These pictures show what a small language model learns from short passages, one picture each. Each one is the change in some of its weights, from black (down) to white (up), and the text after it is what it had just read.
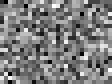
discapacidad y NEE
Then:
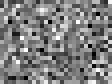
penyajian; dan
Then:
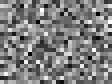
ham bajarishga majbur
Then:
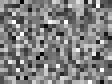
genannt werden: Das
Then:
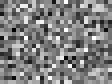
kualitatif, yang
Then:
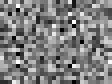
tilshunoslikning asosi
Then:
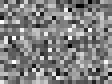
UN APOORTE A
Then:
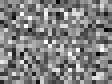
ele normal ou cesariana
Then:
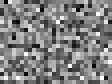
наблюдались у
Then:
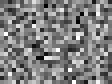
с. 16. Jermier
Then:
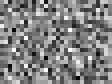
Bu—Ona mehri!
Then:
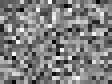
Umid, koptok.
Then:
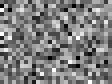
тили бу масалада
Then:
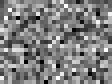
концепт выполняет
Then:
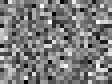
точки зрения теории
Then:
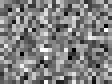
do domicílio conforme
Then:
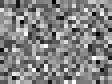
que debe cumplir la
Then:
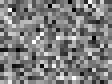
в большинстве развитых
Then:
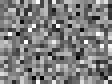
setelah dilakukan senam
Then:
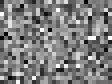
gland secretion of
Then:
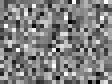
**Николаева Т.
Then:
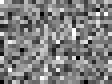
axborot vositalarining rolini kuchaytirish,
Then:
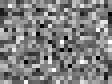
Comparing the tongue
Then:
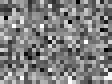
العينة يتقاضون
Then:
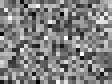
no tardaron en ser
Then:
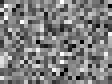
seguido de ello el respectivo
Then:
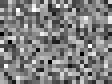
jasa tertentu.
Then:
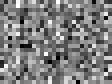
qarashni anglatadi.
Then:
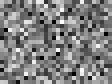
доктори, Тошкент
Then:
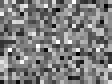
în care trăiseră.
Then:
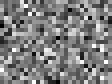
animais citados ora se
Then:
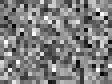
suspeita diagnóstica com
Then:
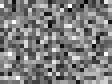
с более низкой температурой
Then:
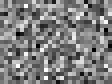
nisbatan zo‘ravonlik
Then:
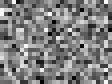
коса на камень*
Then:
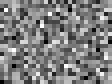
kreditlarning qaytarilmasligi
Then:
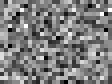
до пересадки [7].
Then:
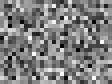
ciclo di agopuntura
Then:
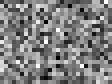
лишь в первой
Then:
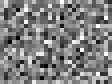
读 [dú]
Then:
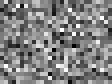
se ela vale a pena e
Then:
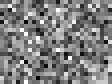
также всего многообразия
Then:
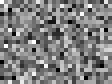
también, Jordi de Sant
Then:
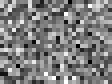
в высших учебных
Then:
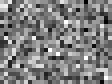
total de la población
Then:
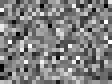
indiquer quand les données
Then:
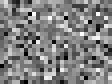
e sistemática, que precisamente se
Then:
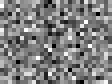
sua volta, e ele falava
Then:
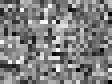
де жыныстық
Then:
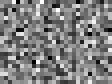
юности и молодости
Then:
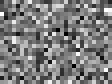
el uso de contenidos digitales.
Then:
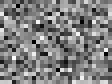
ikki ma‘noga
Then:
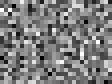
extensa literatura. Mas,
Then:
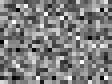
Estudiamos ejecuciones con un
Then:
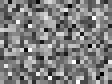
administrative, la formation, la
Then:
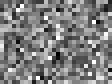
kasalxonasida og'ir
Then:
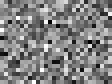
esta ley se encuentra en una
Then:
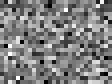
местах, однако
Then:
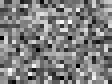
– iqtisodiyot fanlari doktori, professor
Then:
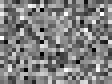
prinsipial ahamiyat kasb
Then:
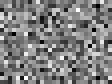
und Verhaltensweisen, wie zum
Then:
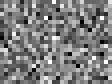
стосовно питання
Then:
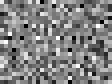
persistentes, oscilaron
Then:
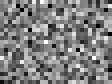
kreativlik va kompetentligi kasbiy
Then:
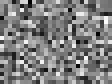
specializzata che
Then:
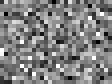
har k-u nabiro
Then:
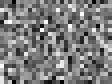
The examined parameters
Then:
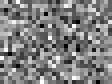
Rodgers (2014) tomonidan
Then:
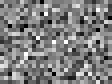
чораларини қўллашдан
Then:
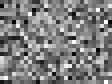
não é da família mais Não
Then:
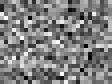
В. В.* О построении
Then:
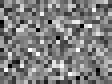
wektora. Czy
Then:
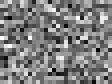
периода во времени.
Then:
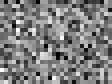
interactive teaching methods,
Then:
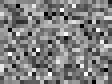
pace e tutti i
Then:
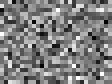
que el registro primario no
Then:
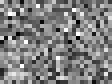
jamiyatimizni mukammal
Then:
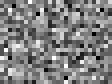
можно напрямую сравнить
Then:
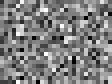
o'yini – bu
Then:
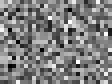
bir tahkikli metin
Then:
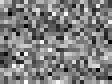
samarali amalga oshirishga doir
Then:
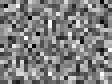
planning of investment
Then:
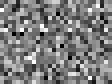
an international corruption
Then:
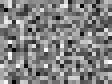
Além disso, a reabilitação
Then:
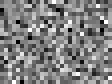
terus mencari definisi
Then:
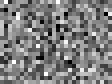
texnologiyalardan foydalanishning holati.....
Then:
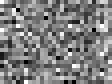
sifatlarning uyg'unlashuvi
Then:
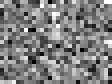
таких источниках,
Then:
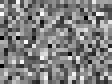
Penjasorkes subjects
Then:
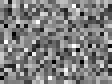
body. *journal of
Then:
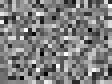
Hamzaning g'oyalari
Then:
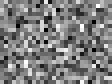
Інтелектуальний аналіз
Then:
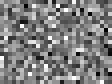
bo‘lgan nisbatini
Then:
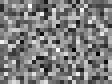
son una herramienta popular
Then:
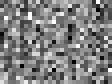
citopatológico, na atenção
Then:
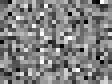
3. Аҳолининг айрим
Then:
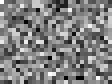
Atlas va beqasam
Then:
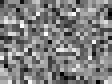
значения от 1,5 до
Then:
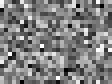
2010 года темпы падения
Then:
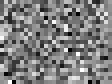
organizadas num sistema complexo
